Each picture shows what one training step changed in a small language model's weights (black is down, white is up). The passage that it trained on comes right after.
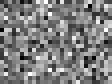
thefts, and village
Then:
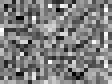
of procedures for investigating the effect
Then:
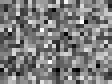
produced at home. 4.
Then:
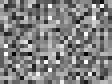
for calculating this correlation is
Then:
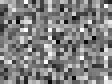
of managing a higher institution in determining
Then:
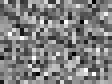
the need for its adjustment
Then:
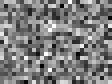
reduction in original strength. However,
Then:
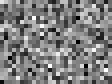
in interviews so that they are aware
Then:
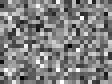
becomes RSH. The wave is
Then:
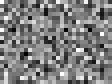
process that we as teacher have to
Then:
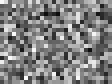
local execution beneficial energy-wise,
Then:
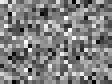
development necessitates the creation of
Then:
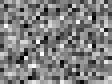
for the classification problem with minimum
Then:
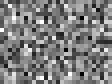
training of employees for succession planning
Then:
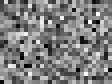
the habit of reading books,
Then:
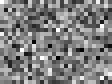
water is wasted due to
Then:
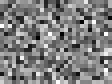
of Spain (INE). Table
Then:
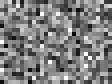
100 µl of each of the
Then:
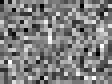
restrictions apply (category
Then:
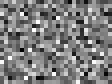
Abstract It is shown that,
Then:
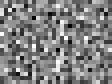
Pedal Curves of A
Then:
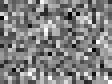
design phase of a renovation
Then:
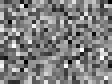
or related to consumer/brand
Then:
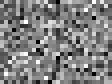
to detect situations of the transformation of
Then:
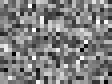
a coherent whole in which each
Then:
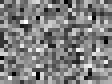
to the image captured with visible
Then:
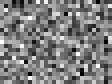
intelligence are typically extroverts
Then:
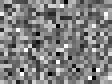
variety of infectious and
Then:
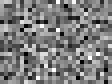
in Imo State. Based on
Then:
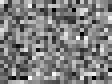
who, in turn, suggested
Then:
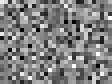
In this context, researchers are seeking
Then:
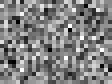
is similar to LEC algorithm,
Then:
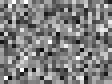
of research: Due to insufficient
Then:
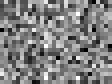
the new window (transition
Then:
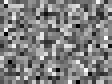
research infrastructure policy. Main
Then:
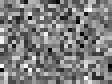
were included as Inpatient
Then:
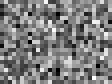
the corporate sustainability disclosure and 22
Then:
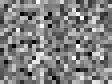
Health and family welfare Department
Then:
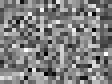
was determined more certain, AR5
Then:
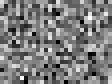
that the outstanding balances in
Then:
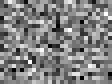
collection took place over a decade
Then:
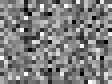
Noise Ratio The evaluation of
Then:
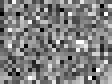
services of the GeoSocial
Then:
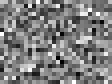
essential, especially for patients with
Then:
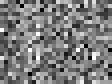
African surgeon who had just
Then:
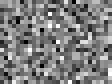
should autonomously follow.
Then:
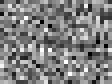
a set of dashboards
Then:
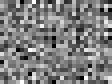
that are been discussed above are not
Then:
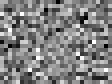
finding is in agreement with previous findings
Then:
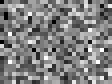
banks or donors (Government
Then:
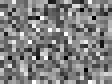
be related to food processing activities
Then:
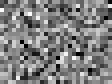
left in paddy fields and
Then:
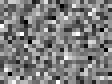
Marine Structures"*,
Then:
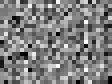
is the third largest city by
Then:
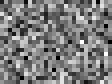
character education, there is a significant
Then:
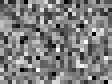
the character that matches your
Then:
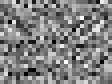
attract foreign investments, increase
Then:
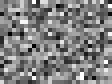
highest performance with an accuracy of
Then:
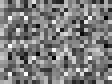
The Frameworks Approach is particularly
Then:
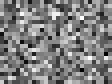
COVID-19. At present they
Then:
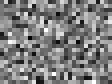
the PIBID developed by
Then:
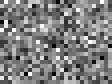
and social isolation due to
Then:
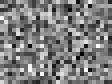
In (22)'s second
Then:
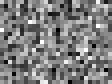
1. View of the video
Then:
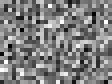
of the soil C loss (European
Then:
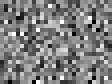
of the hospital electromagnetic
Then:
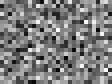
theoretical research undertaken in this field showed
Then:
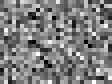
significantly affect stability and confidence in the
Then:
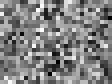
paper proposes a new and simple
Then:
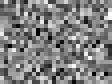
the delamination propagate under the
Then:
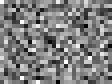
resulting in a significant acceleration
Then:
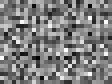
by the optical fiber which is not
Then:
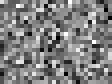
total costs. Reference -
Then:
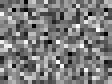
100% Barber shops had
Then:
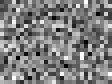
tissue damage from free radicals
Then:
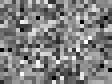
to belong one class, and especially
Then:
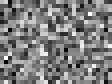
J. Dupont,
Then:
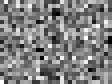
1982) and a potential conflict
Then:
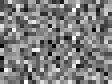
published locally. Therefore, our
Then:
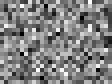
areas with given density gradient values,
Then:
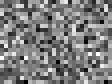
Red deer estimation in the Public
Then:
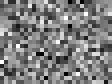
the spoofing,
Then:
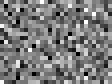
al., 2024). Deep learning
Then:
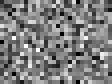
repeated in several sessions at the
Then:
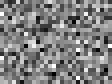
was further convinced by one
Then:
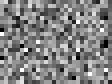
all one must do is to
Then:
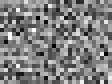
than the longer titles of
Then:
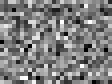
explained by Hincapie and
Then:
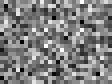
which have taken place in particular
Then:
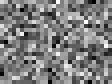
10 (positional information). This
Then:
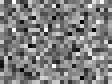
However, there are other payable
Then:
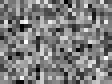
to the global burden of chronic
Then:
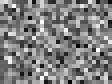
Mary Rose's wood
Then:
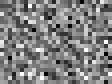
published a writing named "The
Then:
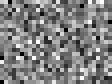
energy and combustion systems.
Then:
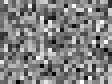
a period of serious growth.
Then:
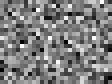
cryptography or private key
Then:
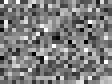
and ethnic differences of the
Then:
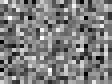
(10). Coronary
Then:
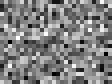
disaster response such as relief
